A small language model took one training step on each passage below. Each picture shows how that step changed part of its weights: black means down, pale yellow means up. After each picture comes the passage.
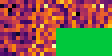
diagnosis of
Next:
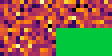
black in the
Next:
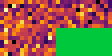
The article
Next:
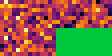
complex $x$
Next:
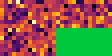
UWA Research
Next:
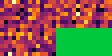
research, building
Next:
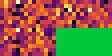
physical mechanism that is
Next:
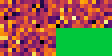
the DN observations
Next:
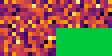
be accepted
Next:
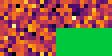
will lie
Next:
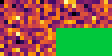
to relaxed
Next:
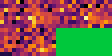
financial process case study
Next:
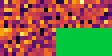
$\Gamma$ only
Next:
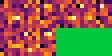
to verify the
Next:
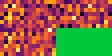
Table 6.
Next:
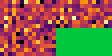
the learner's
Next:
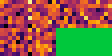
power tree.
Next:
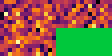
and Information
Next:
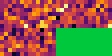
with strong correlations to
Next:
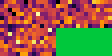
raised under
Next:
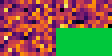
of large-scale
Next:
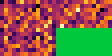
of articles
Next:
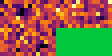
can be shown that
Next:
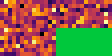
it generalizes both
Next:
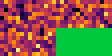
growth, provide high
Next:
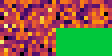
and G3 are
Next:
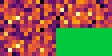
to the low
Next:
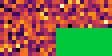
a Rotary
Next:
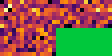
sizes of the
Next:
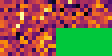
et d'un
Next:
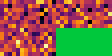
Yoga or
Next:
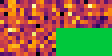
height corresponds to
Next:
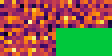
seeds likely
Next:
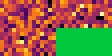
indicating that the
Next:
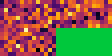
of the logo
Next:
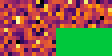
plan, connect
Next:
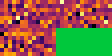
a minimal set
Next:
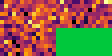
than larval
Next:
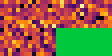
corresponding to that
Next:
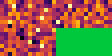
This page is
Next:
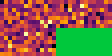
in a linear
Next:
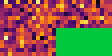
development of real
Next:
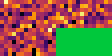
providing a
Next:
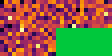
written in coordinate
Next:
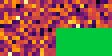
any directions can
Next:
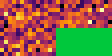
dips or
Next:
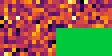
the 5-year
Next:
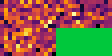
in the past
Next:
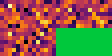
is hidden
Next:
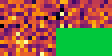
scales and at
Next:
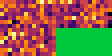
point is possible 10
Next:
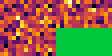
or modified
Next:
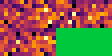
in vitro
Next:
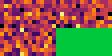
comparable to or
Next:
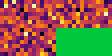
investigate how a
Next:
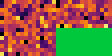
are used to define
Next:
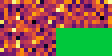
this scenario typically
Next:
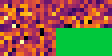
not yet been
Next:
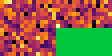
protein content of
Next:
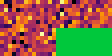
amplitude and discuss the
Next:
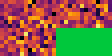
similar to an
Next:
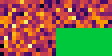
is the binary
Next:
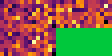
of view has been
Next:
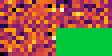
center of the
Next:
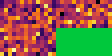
of CERN
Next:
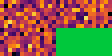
transforms to
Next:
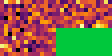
channel with a
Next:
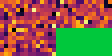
following probability density distribution
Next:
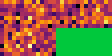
dynamic environment in the
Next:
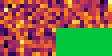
The results were given
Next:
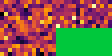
and chum
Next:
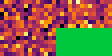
and also include scalar
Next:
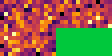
and at low temperature
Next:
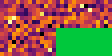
supply only around
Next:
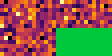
sequence of second order
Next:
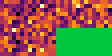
major effects on the
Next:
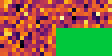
words that are
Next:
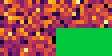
points in the complex
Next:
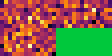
adopted in the
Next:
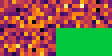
not possible to make
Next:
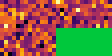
which mentions
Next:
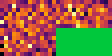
This is the so
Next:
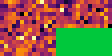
function of the free
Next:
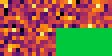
sample. As a
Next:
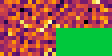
as function of
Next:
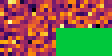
2P excited
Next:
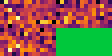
property right to
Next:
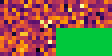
in a correct
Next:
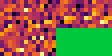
medication by
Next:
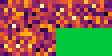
During the
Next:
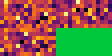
that for all
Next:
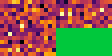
an invariance
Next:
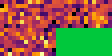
power used by the
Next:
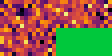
can directly perform
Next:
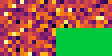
pdf is
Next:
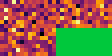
With these values,
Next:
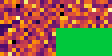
any condition (with
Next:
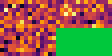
The possibility of
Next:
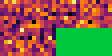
optimal force
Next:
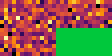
the communication topics
